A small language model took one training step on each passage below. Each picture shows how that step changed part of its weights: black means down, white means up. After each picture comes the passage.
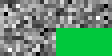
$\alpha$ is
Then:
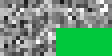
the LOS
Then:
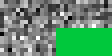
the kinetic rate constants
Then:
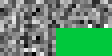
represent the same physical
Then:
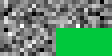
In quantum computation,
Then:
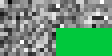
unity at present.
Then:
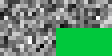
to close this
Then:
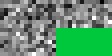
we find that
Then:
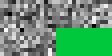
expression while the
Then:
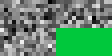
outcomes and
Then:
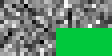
conical jet in
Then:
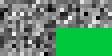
at low power,
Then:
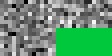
integrates hierarchical
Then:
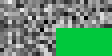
nodes and tree from
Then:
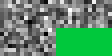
were successful}. In
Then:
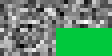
and demonstrate that the
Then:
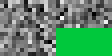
The results show that
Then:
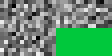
distribution) on one
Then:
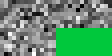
light irradiation
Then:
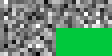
Consequently when choosing
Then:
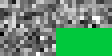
baryon density. The
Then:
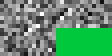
These adjustments
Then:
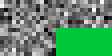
sep, year =
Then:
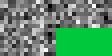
less sensitive to the
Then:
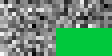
Matching for
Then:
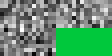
fluctuation in the
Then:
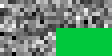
dimensions considered in
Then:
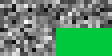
it in HF
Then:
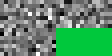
orders of magnitude.
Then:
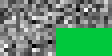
1 GeV incident energy
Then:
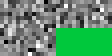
latent space before
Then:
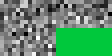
the normalized coefficients about
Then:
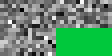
$W$ that
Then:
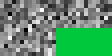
for compressing
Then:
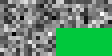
e)$, can be
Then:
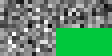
the proposed Fog
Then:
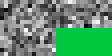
of result was the
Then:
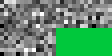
technology is now used
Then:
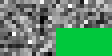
\vskip 2mm
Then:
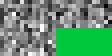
see that the spectra
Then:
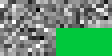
-- something
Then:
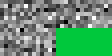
between the 5p
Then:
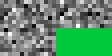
In other words,
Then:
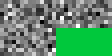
In this work,
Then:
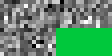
our dataset; it
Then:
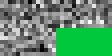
positions of the
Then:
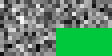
possible to also capture
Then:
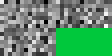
=1$ indicates
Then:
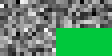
probing the
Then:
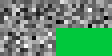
an $\epsilon$
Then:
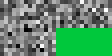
data lakes
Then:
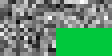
two key search
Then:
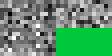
is shown to result
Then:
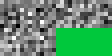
distribution, respectively.\\
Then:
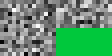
is of special
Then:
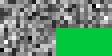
transitions to a unique
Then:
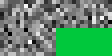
in good agreement and
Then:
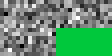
scaling parameters suggest
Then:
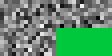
the change in temperature
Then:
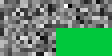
the critical value of
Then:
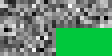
nonlinear material,
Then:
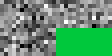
association is relatively
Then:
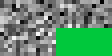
Now, since
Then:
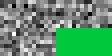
oscillator value
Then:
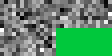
use the following fact
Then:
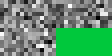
small amount of mixing
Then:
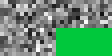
algorithms can adjust
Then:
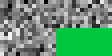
dominant dynamics of the
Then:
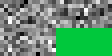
parameters confidence ranges.
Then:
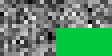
the Planetary
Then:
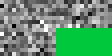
problems. In order
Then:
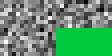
function $\phi$
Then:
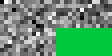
highly magnetized outflow
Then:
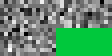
Since this definition of
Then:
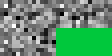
manner we obtain
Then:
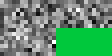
the fluid velocity
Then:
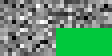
length $L$
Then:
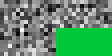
the strength of
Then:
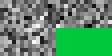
is increased, from
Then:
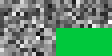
as the cause of
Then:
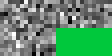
$M$, which
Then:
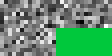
the same event with
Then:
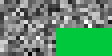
the contributions of order
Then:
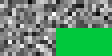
upon reflection from a
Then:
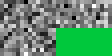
good approximation, but
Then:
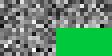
customary to
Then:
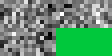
all galaxies at
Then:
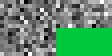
accuracy. Does
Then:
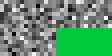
usual $a$
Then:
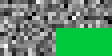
perturbative result for
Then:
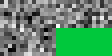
metallic. Then we
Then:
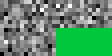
other. If lattice
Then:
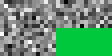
and normalisation.
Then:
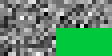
models unlike the
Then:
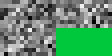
we return to the
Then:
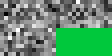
where the front of
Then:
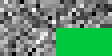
the approach $
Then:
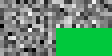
answer due to the
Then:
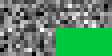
an energy gap at
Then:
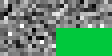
In more formal
